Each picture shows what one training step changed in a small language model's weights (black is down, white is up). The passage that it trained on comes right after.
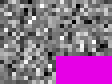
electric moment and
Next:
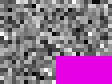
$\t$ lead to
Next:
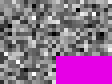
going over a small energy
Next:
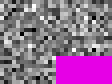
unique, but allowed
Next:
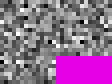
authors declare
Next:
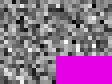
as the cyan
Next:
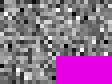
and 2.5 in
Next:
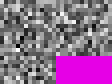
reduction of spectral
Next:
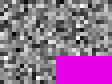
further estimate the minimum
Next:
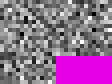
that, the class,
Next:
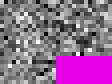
the $U$- and
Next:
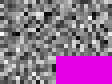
hand by definition we have
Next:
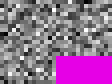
between the semi
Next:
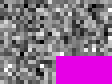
management to that of
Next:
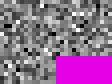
less the authors
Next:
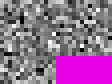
a random effect for
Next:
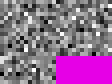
now leached with 200
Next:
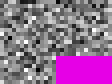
into account the following
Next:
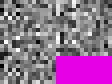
progression may
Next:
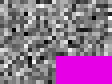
linear function of volume to
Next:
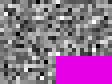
We have \beq
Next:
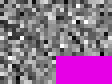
the Lie algebra on the
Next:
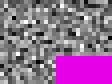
(optional) You
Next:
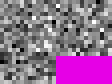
is a PID.
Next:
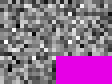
perspective, the
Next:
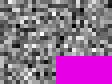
were interfaced
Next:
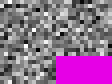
towards the
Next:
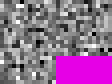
layer was present,
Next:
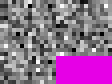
noise protection
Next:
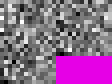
the top in terms of
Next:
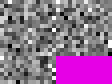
el umbral
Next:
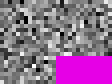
the following manner.
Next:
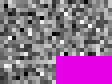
1$. \section{A
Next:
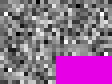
or \item for all
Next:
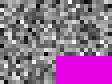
number of specimens along
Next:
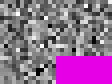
described for instance in
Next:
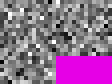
on a weekly
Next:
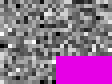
to be in line with a
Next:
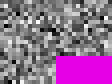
the early stage
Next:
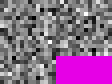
Q. Xiao,
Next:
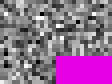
which causes additional
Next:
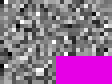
wall time for the case
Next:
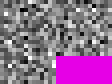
Constitution, which
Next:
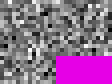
Lavoir rue
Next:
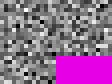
consecutive indices
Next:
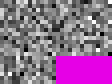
section 2, we have
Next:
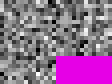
BESIII can
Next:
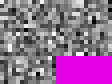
average SCs
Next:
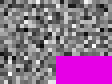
for \eqref{75}
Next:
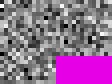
existe $N
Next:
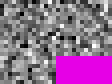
of the galaxies
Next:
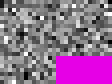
bound $$D\big(
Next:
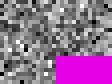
the appropriate review
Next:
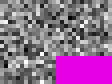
any other divisor
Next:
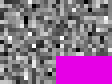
process where $n$
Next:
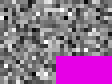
with interconnected
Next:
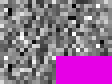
has all the desired
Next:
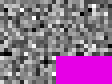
more suited to regional
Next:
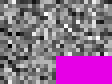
with the specific phase
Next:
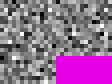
is a primitive
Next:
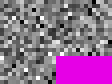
Karlgaard and
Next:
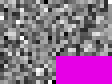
model for subnational
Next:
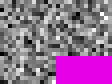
on computing an
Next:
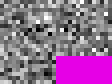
is exactly the similar
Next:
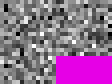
does not see as much
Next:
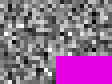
(by restriction)
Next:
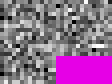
occur and compare
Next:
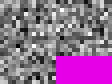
are the ethanol
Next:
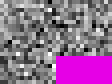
help patients
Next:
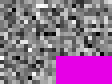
may assume that
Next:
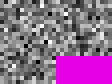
\hline $C$ &
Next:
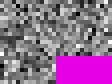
of women might
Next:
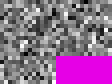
curvatures at
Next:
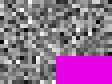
then the weight system
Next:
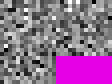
ultrasound to
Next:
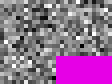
and we want to find
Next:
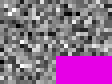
oscillate with
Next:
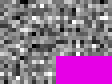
are employed in
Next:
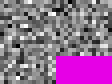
Various studies have
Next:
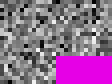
larger weight in
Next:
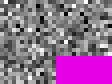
Let \[\theta =
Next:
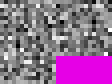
M2, together
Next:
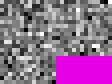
user $1$) into
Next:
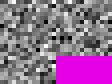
- - - - University
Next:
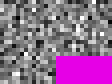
Throughout this
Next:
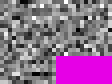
are increased. This paper
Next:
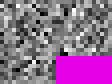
of experience: The
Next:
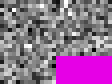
FEML} We
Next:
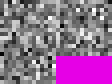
analysis of message
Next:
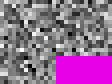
the minimal $n$
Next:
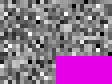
Thus, we have \[
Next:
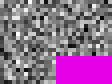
sample has been selected
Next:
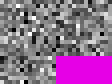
the corresponding nodes in the
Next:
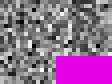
to 10~K and for
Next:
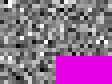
\times 3 \times
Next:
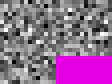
(Group B)
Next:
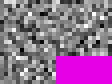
parameter $\theta$ is
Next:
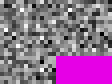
Fourier expansion
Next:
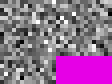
of \today}
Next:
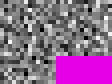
length, width,
